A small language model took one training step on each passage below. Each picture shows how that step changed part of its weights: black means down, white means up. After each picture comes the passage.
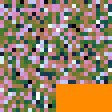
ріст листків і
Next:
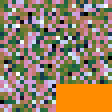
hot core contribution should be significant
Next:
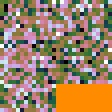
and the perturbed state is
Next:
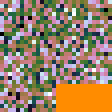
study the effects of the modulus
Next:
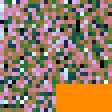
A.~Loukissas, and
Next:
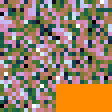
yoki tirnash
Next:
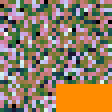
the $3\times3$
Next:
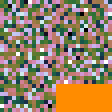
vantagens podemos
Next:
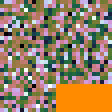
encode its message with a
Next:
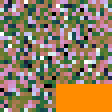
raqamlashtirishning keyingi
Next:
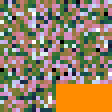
کرد، لر و
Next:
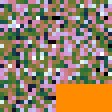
at RHIC-BES and
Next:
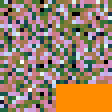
la spécialisation flexible
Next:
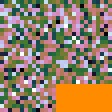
НТУ «ХПБ»,
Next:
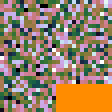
clear that the correction are very stable
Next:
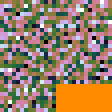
transfer efficiency and zero point
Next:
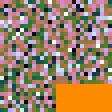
specific type of backdoor. It
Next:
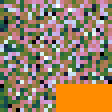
quyidagilar kiradi:
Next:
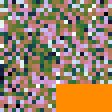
Ética Ecológica como
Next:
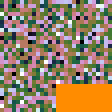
voyons que plus de 107
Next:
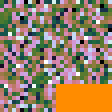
aporta más ingresos a
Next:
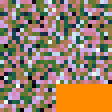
$m_D/T$ decreases
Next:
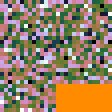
4 Mcps detection rate. At the
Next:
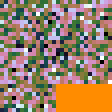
indicando todos os passos e
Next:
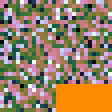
del mundo” bajo el
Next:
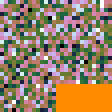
to divide and letting them
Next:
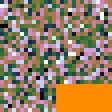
контроль за липидным
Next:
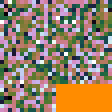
photon pairs. Our scheme
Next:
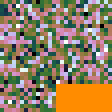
axis of the ball let us
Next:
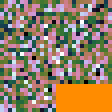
sampled point cloud.
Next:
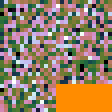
Уразалиева И. Р.
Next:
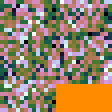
Comm. Analysis and
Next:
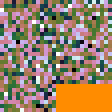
in minutes of CPU time and
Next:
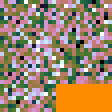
abundances of H$_2$,
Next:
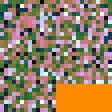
que he vivido, viene
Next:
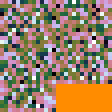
transformation properties of the fields in the magnetic
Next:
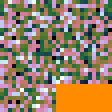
availability of the rich data,
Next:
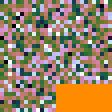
$A,B$ be the color
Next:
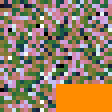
Batudaa Pantai
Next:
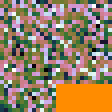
состоит из двух
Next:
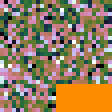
йўл қўймайди,
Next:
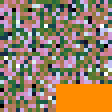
the Russian youth:
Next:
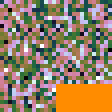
der Branchenverband
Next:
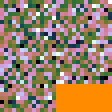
strength of the SO interaction
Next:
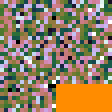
time-reversal symmetry, the
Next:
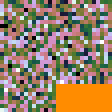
Informatics, \\ University of
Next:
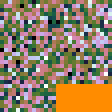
colaborando aún mas con la
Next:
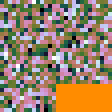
the reproducibility of the
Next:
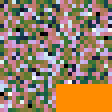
not clear given that prior work found the
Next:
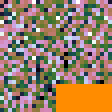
obvious from both plots in Fig.
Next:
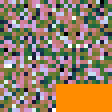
- приближённые
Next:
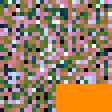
\caption{Visualization of
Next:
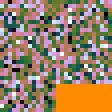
tilni madaniyat bilan
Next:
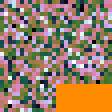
with both scale and dynamism.
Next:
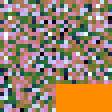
сабаби артериал
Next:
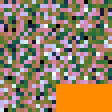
in the judicial system].
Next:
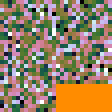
profesor **Eduardo
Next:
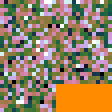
ordering of the coherent branching
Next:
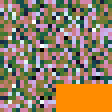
also shown. It is observed that the
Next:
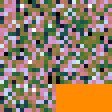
olishi kerak[1].
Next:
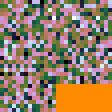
convergence is rather
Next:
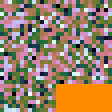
yaqin janr
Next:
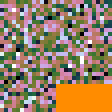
Chernihiv Historical
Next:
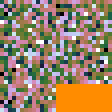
corresponding effective photonic action worked
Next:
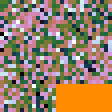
persistent photoconductivity in
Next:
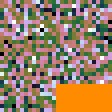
\clearpage \begin{figure}
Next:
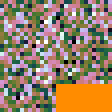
of the expansion of the
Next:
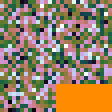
beam intensity in Fig. 4b
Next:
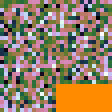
ses efforts pour
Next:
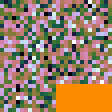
(b) Schmatic of a
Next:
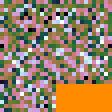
agroekologik ekin
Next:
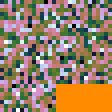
our calculation identifies both the extra
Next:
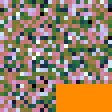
процессе пожара
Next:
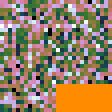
different methods has been applied in studies of
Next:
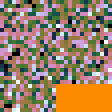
же самый класс
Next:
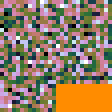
solutions to the 1D cubic
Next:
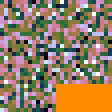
se comunicar, ainda que
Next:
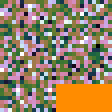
martial law: what has
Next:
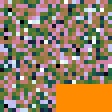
biri - davlatning ushbu
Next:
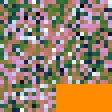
in the present algorithm. In the latter
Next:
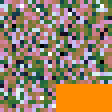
$j=2$. As shown in
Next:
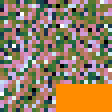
attribution and recovery;
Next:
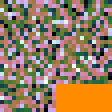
están ubicadas en la
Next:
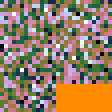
pairs from direct $\omega$
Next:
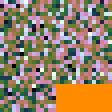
Тошкент: Фан,
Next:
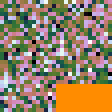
достигается высокая
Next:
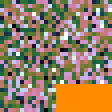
выявлен комплекс
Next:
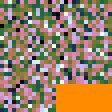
а навпаки —
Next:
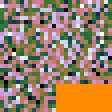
monopoles exist (see also
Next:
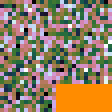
in the production cross section, we now
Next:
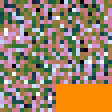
va millatlar o'rtasidagi
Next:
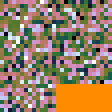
compute the corresponding higher-order correlation
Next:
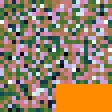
\caption{Comparison of the
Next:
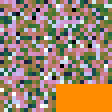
X,Y irányban
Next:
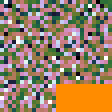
quasi-particle picture is
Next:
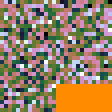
$k=0$, and consider a graph
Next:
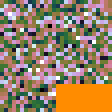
successful theory of nature which
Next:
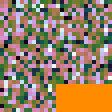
The conditions \[ V = E^2
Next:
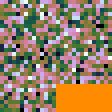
to the true function because their poles
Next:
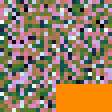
Cataluña fue desde
